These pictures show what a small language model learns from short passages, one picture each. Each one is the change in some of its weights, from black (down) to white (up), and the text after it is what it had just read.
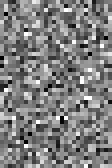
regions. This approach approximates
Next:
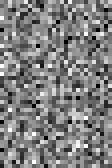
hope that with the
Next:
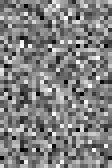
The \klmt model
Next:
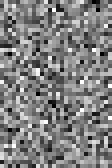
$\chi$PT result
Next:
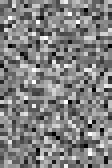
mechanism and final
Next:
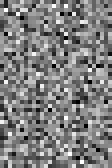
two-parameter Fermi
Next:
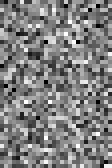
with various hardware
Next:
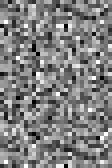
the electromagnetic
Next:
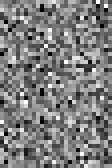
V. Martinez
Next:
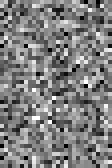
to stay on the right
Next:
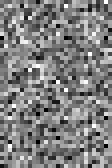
observation start date.
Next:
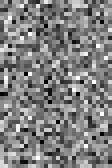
match with those reported for
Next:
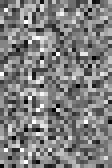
observation method provides a
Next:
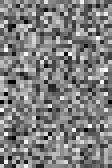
the complete interpretation of
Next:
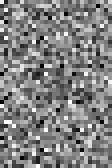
\rangle \nonumber \\ & =
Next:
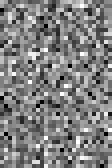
obtained from LES with model
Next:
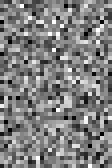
and the Doppler
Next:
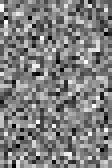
author would like to
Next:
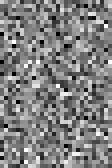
graph, which motivates
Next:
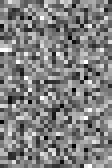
their participation with
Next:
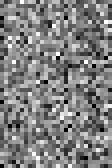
that the right-hand
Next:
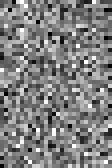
(K1 east)
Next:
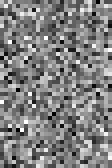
LISA sources is
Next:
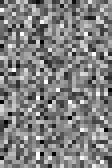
conclusion, we have shown
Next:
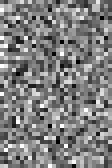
contributions are somewhat
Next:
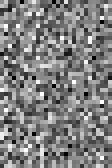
1 minute resolution.
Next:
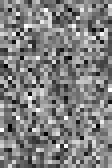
above. The PSO optimized
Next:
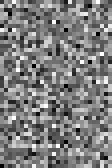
types) equipped
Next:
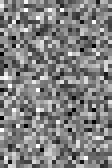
be fairly different from
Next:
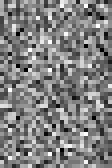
exhibit clustering in
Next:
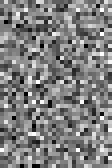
data is concentrated.}
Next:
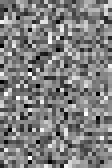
be addressed in
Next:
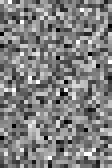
data. Thus the differential
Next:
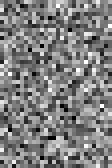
linguagem que
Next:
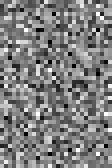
there are only three positions
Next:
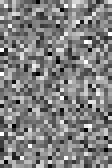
a single radial bin.
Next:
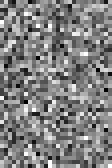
for situations where the
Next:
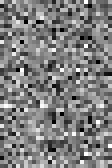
subtracted the general
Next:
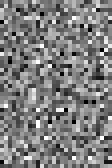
the classifier on
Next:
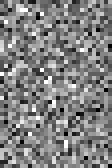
superpotential $W$, where
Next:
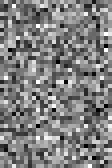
the BLR clouds
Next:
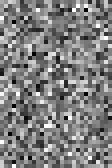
in the He content of
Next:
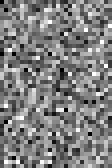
the gain-loss
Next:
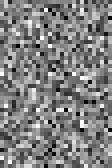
the Al top metal case with
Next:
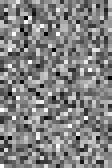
= \omega_0$ and
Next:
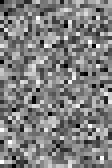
If the objective is
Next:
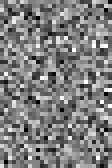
balls to settle
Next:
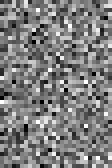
include also observables
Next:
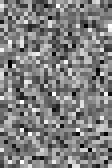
points using standard double
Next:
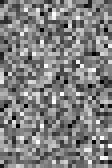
For a satisfactory
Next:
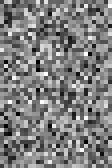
step orientation of the
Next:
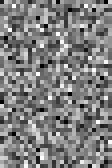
that in the metallic
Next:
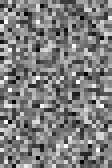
give a completely
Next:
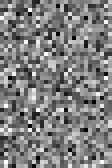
the residuals
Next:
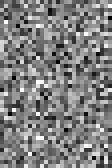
In the current work we use the
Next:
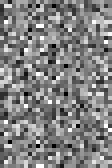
signal reconstruction we
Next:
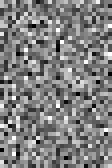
and Niu, Meng
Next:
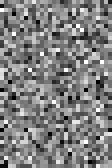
In bottom right
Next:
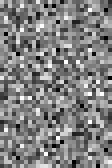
halo nuclei
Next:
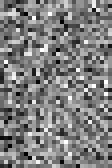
network monitoring and
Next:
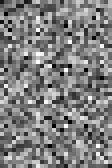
If we are on a first
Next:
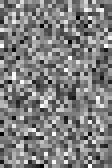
lateral Borel
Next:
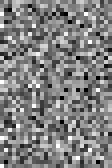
= \alpha |0\rangle
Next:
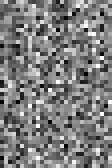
to study the dependence of the
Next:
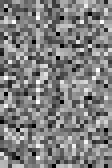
will be responsible for
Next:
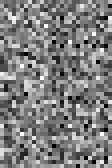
magnetic anisotropies
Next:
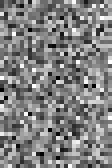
heat. Since the
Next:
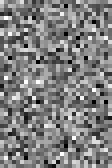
we can get rid of
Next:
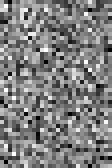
probability density function, in much
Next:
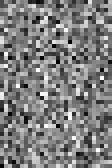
evaluation of the dynamical
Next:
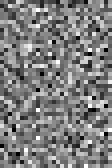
detail here. Note that
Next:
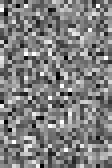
where states are indexed
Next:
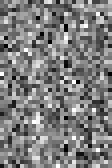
are part of the initial data
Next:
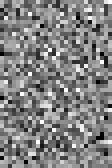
hold only where refusal
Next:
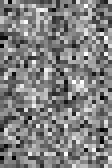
of activity to be of order
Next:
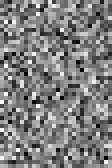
two peaks around
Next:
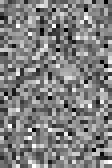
ratio (PAR)
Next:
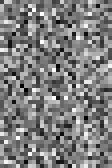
number of participants
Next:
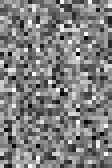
data and for discussions.
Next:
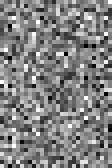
the parameters $\alpha$ and
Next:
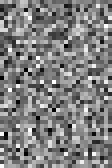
lead to significant biases in
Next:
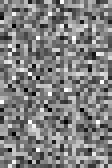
in the MSSM.
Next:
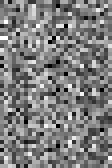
the behaviour of the effective
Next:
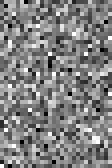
equation for $E_K$
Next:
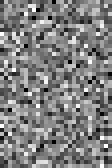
eigenvalues, and
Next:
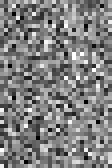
of mRNA.
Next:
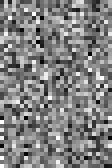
very different origin which represent
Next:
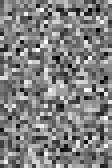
from the atmosphere
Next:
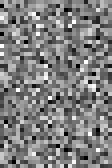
but different experiments (or the
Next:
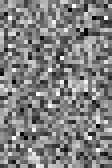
in the SFE field.
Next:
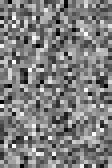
a number of edges to
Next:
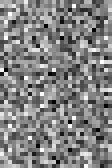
signals from UEs may
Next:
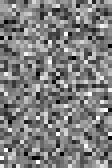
memory used by a
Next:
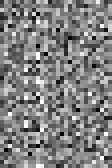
that we must ensemble
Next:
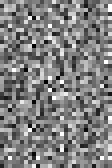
consider what happens
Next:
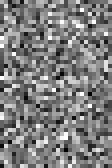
beyond the scope
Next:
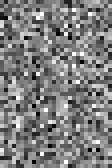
by Cambridge University
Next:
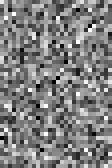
seen, besides
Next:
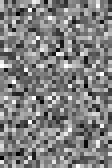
enough baselines
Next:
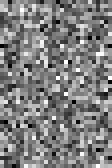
function described by a normalized
